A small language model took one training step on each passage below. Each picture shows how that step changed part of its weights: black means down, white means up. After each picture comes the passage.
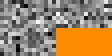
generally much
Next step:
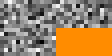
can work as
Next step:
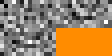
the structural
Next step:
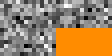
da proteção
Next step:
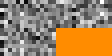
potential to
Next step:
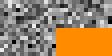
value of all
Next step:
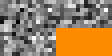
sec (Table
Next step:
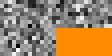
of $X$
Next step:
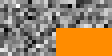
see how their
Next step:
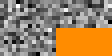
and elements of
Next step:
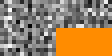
for presented method
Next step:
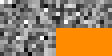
Thanks to
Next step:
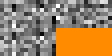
equation modeling
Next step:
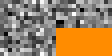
dengan itu
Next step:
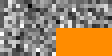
to increase in
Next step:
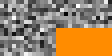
is the parameter
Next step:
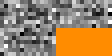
as well as
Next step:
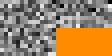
approximation to
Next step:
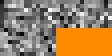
– GMK
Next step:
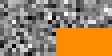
an association between
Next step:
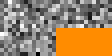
to support case
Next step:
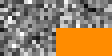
to determine
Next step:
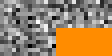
all compact
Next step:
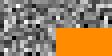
within or
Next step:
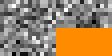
o forma de
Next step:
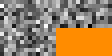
by algebraic
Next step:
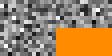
is required
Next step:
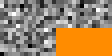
users who
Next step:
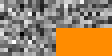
parameters has been
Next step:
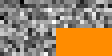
call such a
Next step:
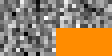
to play
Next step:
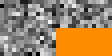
one at room
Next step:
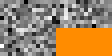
on diagonal
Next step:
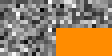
as follows:
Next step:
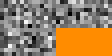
ve ark.,
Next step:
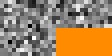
of $S$
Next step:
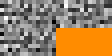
based on
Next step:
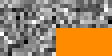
connection between
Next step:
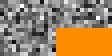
sections of
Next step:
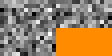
реки и
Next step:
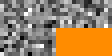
of CPU
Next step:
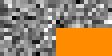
que considera
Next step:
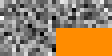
training of
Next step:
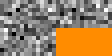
el concepto de
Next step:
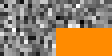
the experiment,
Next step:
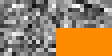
that 9 out of
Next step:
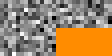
direction of a
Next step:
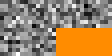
we infer that
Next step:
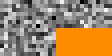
in all possible
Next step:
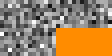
change, such
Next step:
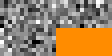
draw from and
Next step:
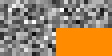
exists a point
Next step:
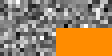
time period
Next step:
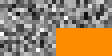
after the
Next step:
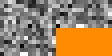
of the data
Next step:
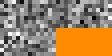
the mean
